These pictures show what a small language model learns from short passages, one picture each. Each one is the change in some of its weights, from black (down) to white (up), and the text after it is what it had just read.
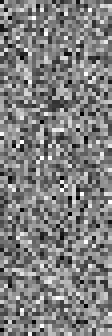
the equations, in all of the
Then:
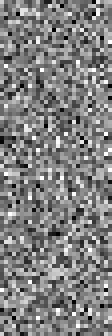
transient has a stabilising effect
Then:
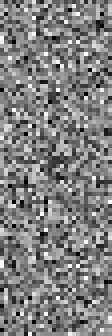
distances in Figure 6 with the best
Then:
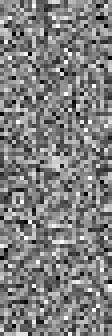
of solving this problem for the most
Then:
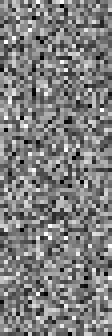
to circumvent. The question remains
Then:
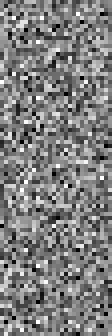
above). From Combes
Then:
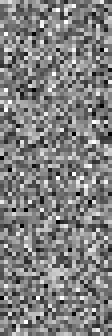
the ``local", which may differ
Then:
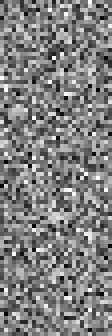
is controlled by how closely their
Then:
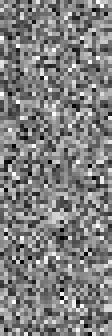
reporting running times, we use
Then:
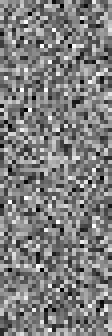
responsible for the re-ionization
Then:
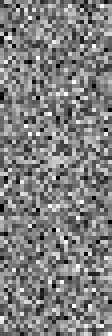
dried at 70°C
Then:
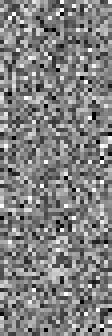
computes $\chi^2$
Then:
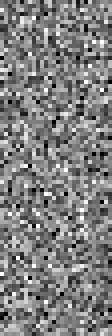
due to the large mass of the
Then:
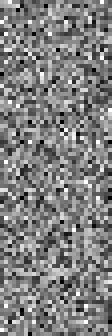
that they had, the group would
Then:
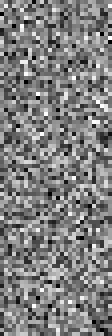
\cite{Bous}, which
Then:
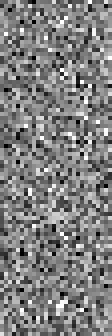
normal hadronic interactions is expected,
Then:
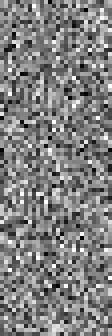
for very fast sweeps,
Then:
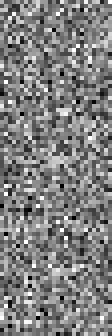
the derivative $\partial/\partial
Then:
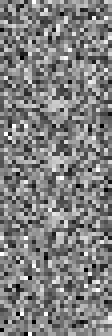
the different contributions to the maximum
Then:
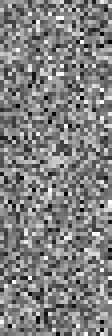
growth rate through the factor $(1
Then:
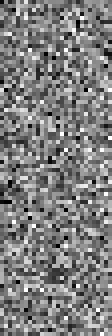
also discussed in \BN,
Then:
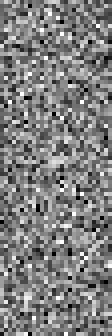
turning the classical fields, including the
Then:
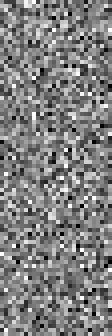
become prohibitive, with
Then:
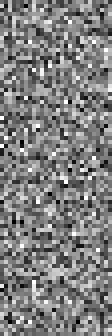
delays of consecutive
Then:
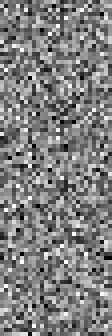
fluctuations. In fact, by using
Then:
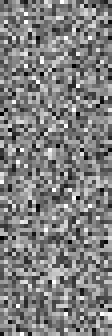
effective gain of GEM and the
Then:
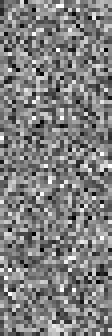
2) which action will be
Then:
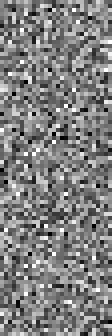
A quantum channel is any completely positive
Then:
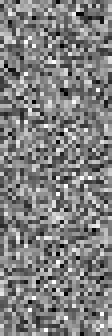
by: \begin{equation}
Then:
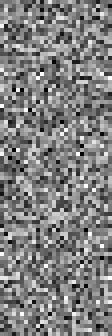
in the sample, our analysis of
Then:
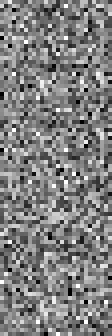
write $id_n$ for
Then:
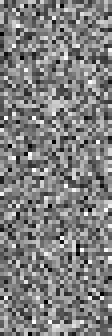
the synthesizable expressions,
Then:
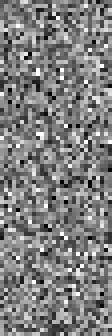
with methods developed to tackle
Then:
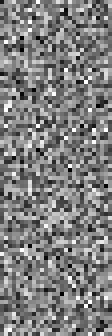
present. We can calculate the total
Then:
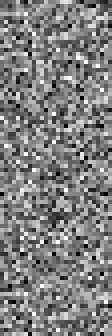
when the separation is scaled by the
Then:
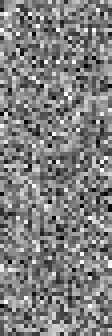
even when it appears over backgrounds.
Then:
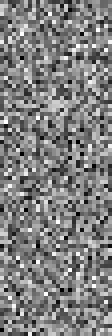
the numbers $j$ and
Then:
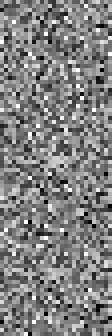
behavior with any two values of
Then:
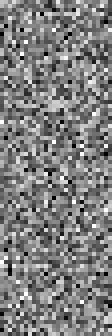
the symmetry free-energy density
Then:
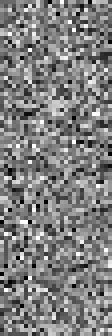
the analysis of the WMAP
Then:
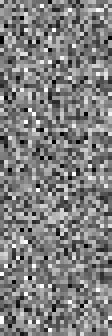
from the compact star is between
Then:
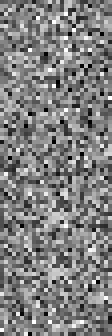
the amplitude (Rabi
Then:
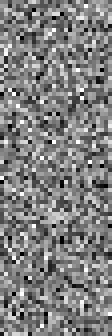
assumed to be in resonance with the
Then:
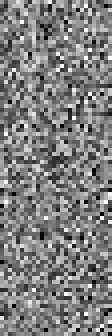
to order $\rho^2$
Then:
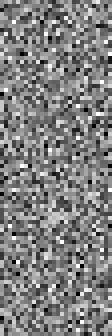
force for different values 0f
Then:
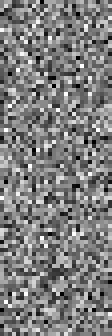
we presented different methods to improve the
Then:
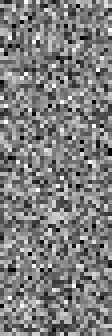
show that even a very simplified model
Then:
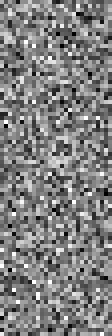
Born cross section: \be
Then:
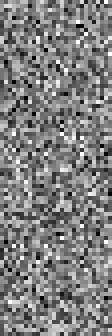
projector correlated subspace, the value
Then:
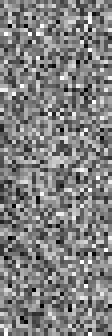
mechanism is important can be seen in
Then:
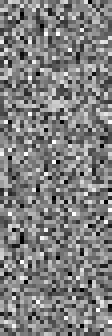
these three $k_F$
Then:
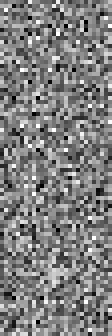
compensated with another π
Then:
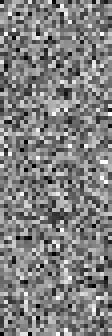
`inflection point' of the
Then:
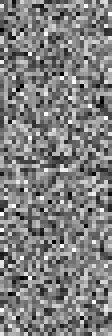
increase in number of particles, the
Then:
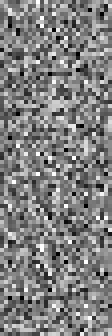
\frac{\left( \Delta
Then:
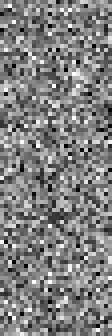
been also shown that instanton contributions
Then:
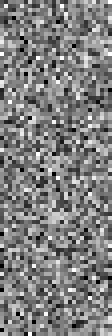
at the 91 per cent confidence
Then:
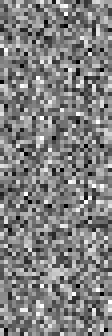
the conclusion is not significantly dependent on
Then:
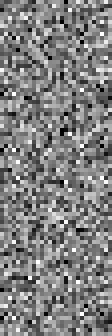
physical mixing and phase separation behaviors
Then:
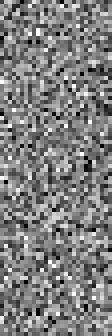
Depending on the strength of
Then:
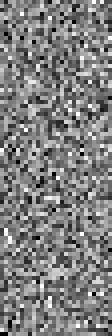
bins at their corresponding resolutions
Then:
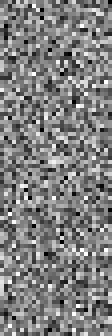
systems, such as interfaces and
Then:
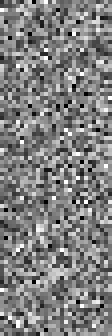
Cole J~M,
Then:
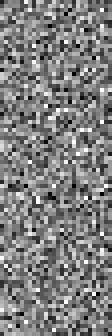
comments.} ME acknowledges
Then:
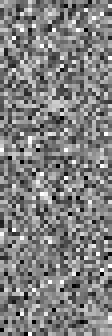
$\alpha$. The curves are calculated
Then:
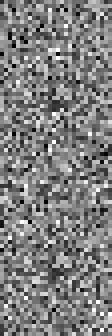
The contributions of the inverse Compton
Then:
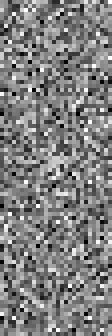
of $\mathcal{P}$
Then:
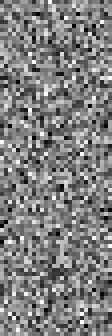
prediction to regression tasks in space
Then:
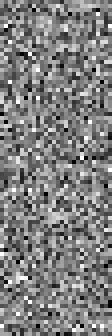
integration of existing algorithms rather than
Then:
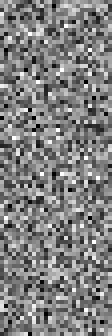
expansion do not contribute due to our
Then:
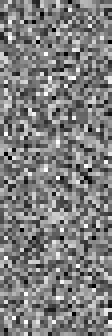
(AO) to get the optimal
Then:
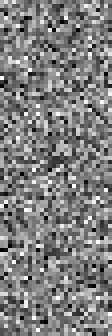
The signal was simulated using the
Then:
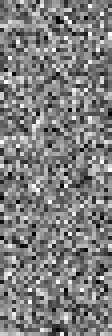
We stress however that systematic effects are
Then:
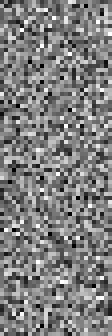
scheme and scale choices in the analysis
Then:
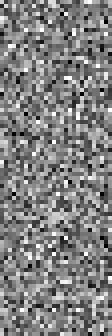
direction is the Continuous
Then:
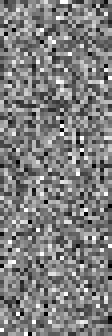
asymptotic behavior, consider the induced flow
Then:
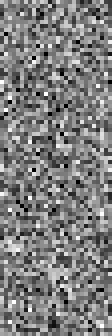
mixer (20 rpm)
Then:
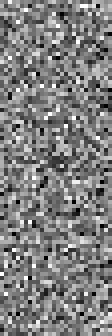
interacting with the chatbot.
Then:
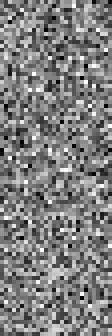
notes that the single-mode
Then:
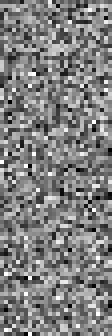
used as the target and the remaining
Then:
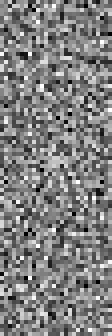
allows the study of systems with as
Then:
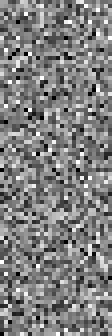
of the energy conditions or otherwise is
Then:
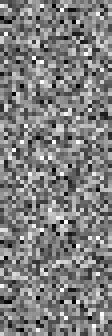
green and blue dashed lines are the
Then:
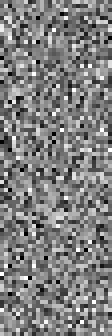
one of the most successful models in
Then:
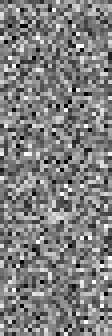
J. Hopkins,
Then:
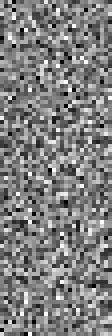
suggested by Gui for the quantum
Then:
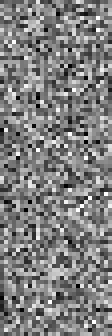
CME catalog used is generated and
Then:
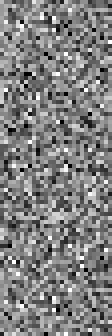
the thermal conductivity and (c)
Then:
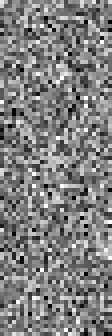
in PHENIX}
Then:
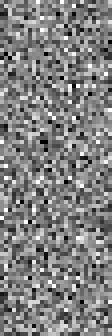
equations from the WCA equations of
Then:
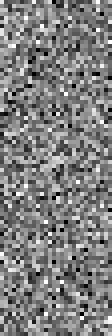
possible mixed phase (both ones
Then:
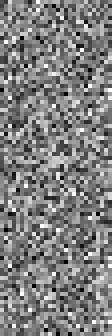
Ch. Skokos,
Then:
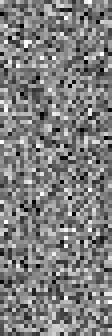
analysis presented here can %EC still
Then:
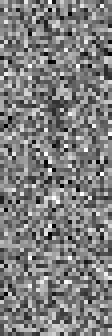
Size, Refractive
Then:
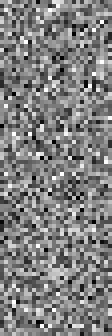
population dynamics relying on explicit Quantum
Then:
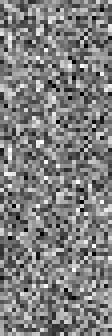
pulse showed close agreements in both
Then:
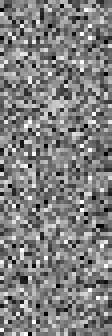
spin frequency of the binary radio
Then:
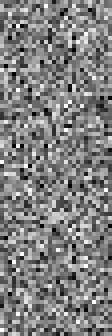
identified in the JWST deep field
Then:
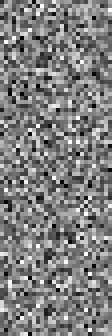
distributions. Compared to virtual
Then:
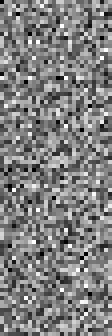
barely excited and consequently they
